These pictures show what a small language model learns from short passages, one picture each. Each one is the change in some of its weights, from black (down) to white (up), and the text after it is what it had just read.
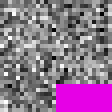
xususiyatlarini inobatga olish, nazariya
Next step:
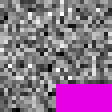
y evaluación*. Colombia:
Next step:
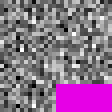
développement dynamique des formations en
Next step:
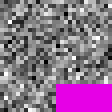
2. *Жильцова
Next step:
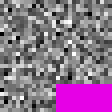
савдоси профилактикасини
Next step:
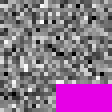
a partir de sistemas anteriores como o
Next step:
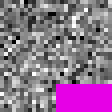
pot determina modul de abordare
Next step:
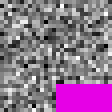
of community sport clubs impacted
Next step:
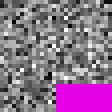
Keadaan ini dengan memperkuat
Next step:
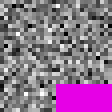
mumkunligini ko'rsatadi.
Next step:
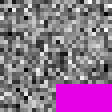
ser o lugar da reprodução do capital
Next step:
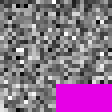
та розвитку внутрішнього
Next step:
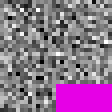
esta conducción lo constituye una
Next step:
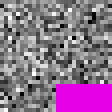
film Home Alone as a
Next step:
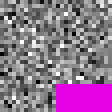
Ummi. Guru yang mengajar
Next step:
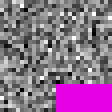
Masyarakat ini. Referensi -
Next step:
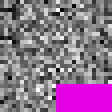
areosa. Estrutura
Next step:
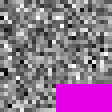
Н.М.* Биология,
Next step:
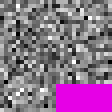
yaratar ekan, erkinlik
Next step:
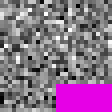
como especificaciones de partida para
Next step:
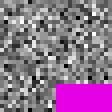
яхшилаш керак еди.
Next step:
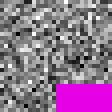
КТ в диагностике
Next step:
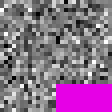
sciences du vivant et 3 % des
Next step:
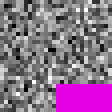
вступил в римские
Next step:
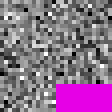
expand their activities. The study
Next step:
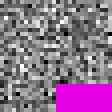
las células marcadas con
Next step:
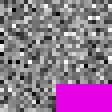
pedagogik texnologiyalar asosida tashkil etish muhim ahamiyat kasb
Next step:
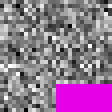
12 ming qo‘shin bilan
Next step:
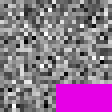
boshlab, shuningdek 35 yoshdan keyin
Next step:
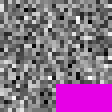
va kommunikativ madaniyat darslari orqali olib
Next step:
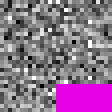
données de projet : Le plan de gestion
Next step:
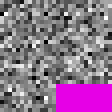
als partner 13.5 % idem
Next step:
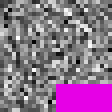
Resoconto amministrativo
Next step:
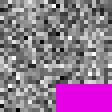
ochib beradi. Zero,
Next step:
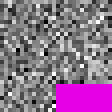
Kultur Prestige
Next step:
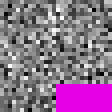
bei langjährig optimaler
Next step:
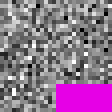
Público (RPU) que foram
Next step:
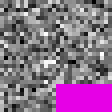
educativas e de divulgação
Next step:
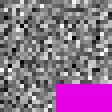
органа энергонадзора
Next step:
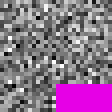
России, Казан.
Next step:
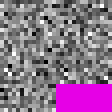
до династий Мин и
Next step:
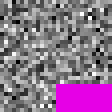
número y datos básicos de identidad
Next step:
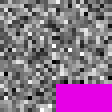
iyi sekilde nasıl
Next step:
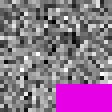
Munisa Xamrakulovna
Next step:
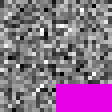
para impulsar la gestión de
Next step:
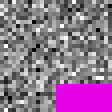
noticia debe ser tomada con
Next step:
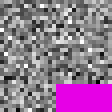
nisbatan oshib ketadi. Tashqi
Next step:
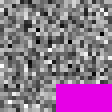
por várias razões relacionadas à
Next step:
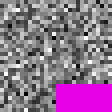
\infty$), имеет
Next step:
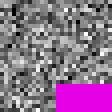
наиболее дружно (26
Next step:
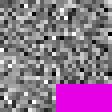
80 ta sinov topshirishadi.
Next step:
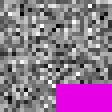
У даному контексті він
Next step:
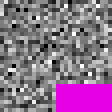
klaster strategiyasi asosida yirik
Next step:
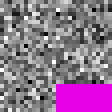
Prinsip Kerjasama
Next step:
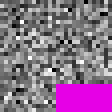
по фундаментальным и
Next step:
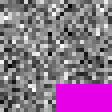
metalldan, shishadan,
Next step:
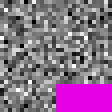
взлёт популярности
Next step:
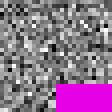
un système qui nourrissait
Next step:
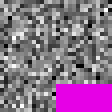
um panorama dos pontos onde
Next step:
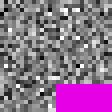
СОДЕРЖАНИЕ Национальные
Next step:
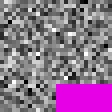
quyidagilar belgilangan 1. oliy
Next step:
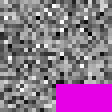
Kitob va qisman Chiroqchi
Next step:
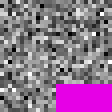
a palavra, a comunidade.**
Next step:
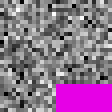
поведение, към
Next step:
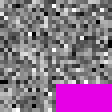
Spina bifida:
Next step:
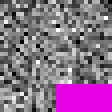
que en las que *Luis
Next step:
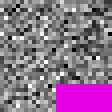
del Distrito de Ciencia,
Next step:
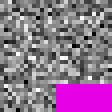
die mundartliche Lautung der
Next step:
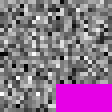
Har bir hodisa Vatan va
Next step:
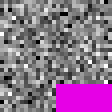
bo'lmagil, xalq
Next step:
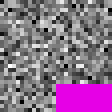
estudantes em todas as atividades propostas
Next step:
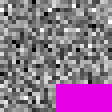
evidenciam relações gestuais e
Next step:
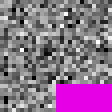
награждена премией
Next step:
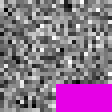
avortements criminels et leurs
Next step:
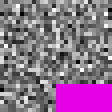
mythes sont des récits
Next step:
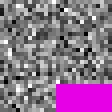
yalnızca veriyle
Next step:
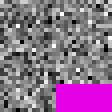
dibuat untuk dua admin,
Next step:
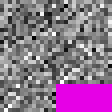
pentru fiecare categorie,
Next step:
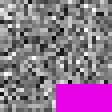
Yangi asr o'qituvchisini
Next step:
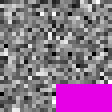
процес культурної глобалізації
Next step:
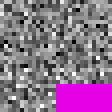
short stories. Particular
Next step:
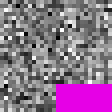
Bu qo‘shimcha va mustaqil
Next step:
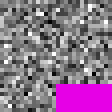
мг%, при нормативном
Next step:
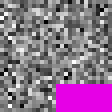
Боротьба з організованою
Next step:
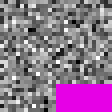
tecnológicas e considerando as percepções dos
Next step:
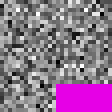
+ \beta_3 \cdot
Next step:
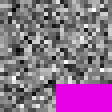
amaliy tajribasi so'rovnoma va
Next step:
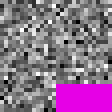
25% dan ortiq yoki 90
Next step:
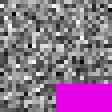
orientado da mesma forma,
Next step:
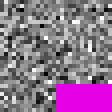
eventually reaches the
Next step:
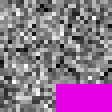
va ularning kambag'al qismi
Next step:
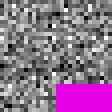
qatnashchilari- ning
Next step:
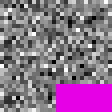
imobil). De aceea am
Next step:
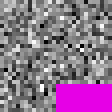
líquido. - Determinar
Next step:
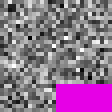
діяльність» норму, яка би
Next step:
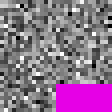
пещер Киевской Лавры
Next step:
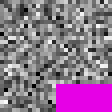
[21]. Європейська комісія
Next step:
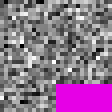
proto, protože ti,
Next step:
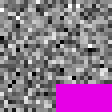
didático evidenciou a capacidade
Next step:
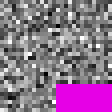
tasks you will need to
